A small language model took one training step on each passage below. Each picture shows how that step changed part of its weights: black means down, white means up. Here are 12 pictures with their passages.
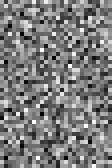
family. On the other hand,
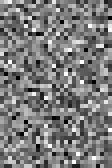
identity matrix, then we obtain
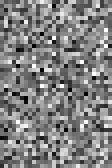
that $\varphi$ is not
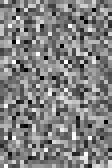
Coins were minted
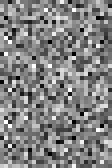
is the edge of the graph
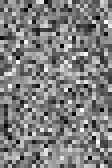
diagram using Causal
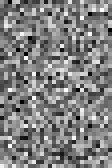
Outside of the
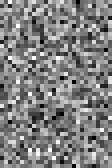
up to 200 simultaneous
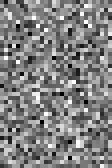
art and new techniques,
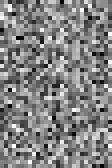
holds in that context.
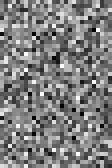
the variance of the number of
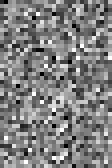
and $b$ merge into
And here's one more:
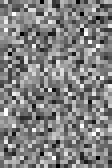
gap between the planners and
